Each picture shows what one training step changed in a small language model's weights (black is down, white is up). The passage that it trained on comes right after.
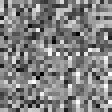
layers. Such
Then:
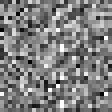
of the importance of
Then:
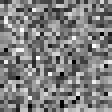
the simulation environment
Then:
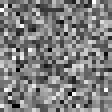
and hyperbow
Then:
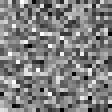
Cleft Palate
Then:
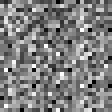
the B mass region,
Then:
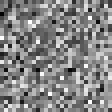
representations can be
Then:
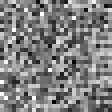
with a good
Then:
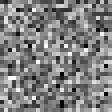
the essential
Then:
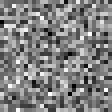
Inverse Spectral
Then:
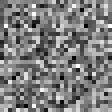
out that the effective
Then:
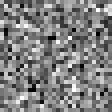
of adoption of
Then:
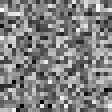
films are
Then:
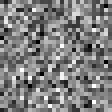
the positive impact
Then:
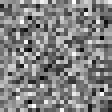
is enough,
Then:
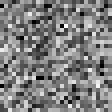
exactness of the
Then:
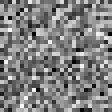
of risks
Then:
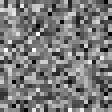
datasets are
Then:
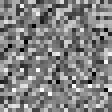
can be derived from
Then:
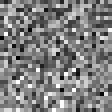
the system. However,
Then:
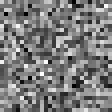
challenges do
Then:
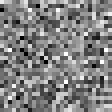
with demotivated
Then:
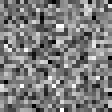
quantum tensor network
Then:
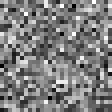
author and a
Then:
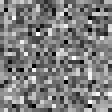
harmonic approximation
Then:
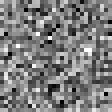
the probe beam
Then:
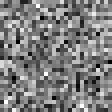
in AGB
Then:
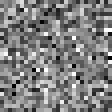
is expressed as
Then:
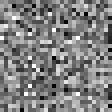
typical parameter sets
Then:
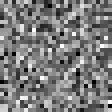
The students were given
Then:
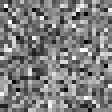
concentration showed
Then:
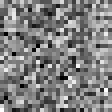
scattering length
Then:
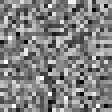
hereafter we
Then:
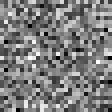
be more practical and
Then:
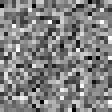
the wave electric
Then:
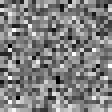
data \item {\tt
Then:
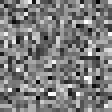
or Streaming
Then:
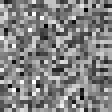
galaxies in this
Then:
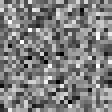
cloud of the
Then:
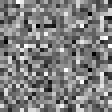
Elements The
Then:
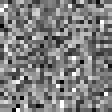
the charge.
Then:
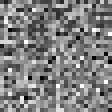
the knowledge
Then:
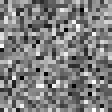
region. In addition,
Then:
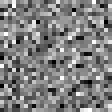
orders, such
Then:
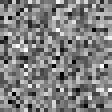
of the measurement of
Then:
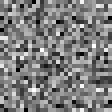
and stratified
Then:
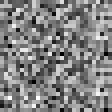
pepper are also
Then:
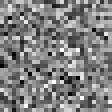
\Delta n_1
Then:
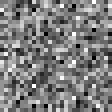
aids in
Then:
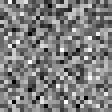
This research study was
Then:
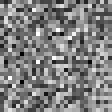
the results from different models
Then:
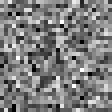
transfer this vision
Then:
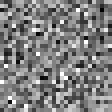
e-learning were
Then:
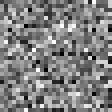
less massive
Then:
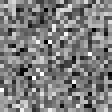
which an electron would
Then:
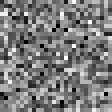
the government
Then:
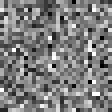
difference is that we
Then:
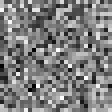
classified by
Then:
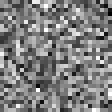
chapter 2,
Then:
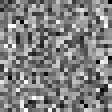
ores, but their
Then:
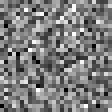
(creating) the
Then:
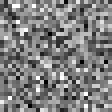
Institute of
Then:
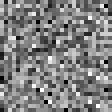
finalised in the
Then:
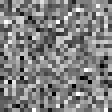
this context, an
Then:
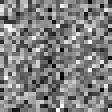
wet way is
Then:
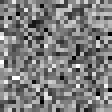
that an AMX
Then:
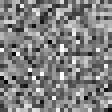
can obtain the following two
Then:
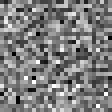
the relevant research
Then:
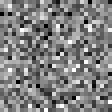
Birds of a
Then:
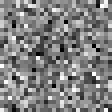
according to a
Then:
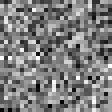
the photon energy
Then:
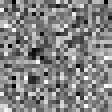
that allows other
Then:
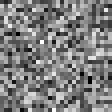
the contrary
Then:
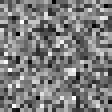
3D forms.
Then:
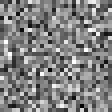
of GPS?
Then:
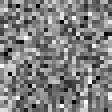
freedom in
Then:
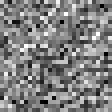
payments on time
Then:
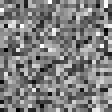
further subdivided
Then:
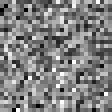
the choice of
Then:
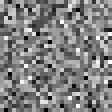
sense that I do
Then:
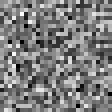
referred to as
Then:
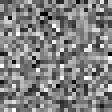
they represent the probability
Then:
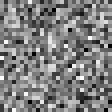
flights, with
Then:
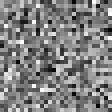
loss formalisms
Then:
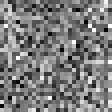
contours. This
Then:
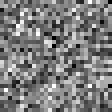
a wide range of
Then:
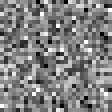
good fitting power
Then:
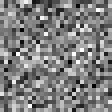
PRP as
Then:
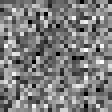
leaks in
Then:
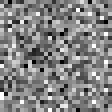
second n. n.
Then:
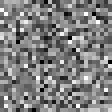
and Machine
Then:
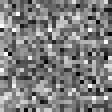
chemistry in
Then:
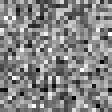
oil vs.
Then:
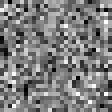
influenced by
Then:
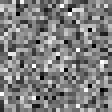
and N/H
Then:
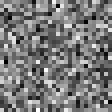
steps, different
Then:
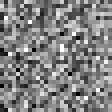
use of the effective
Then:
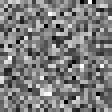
of Rule of
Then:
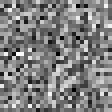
of prominences range
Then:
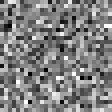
the magnitude
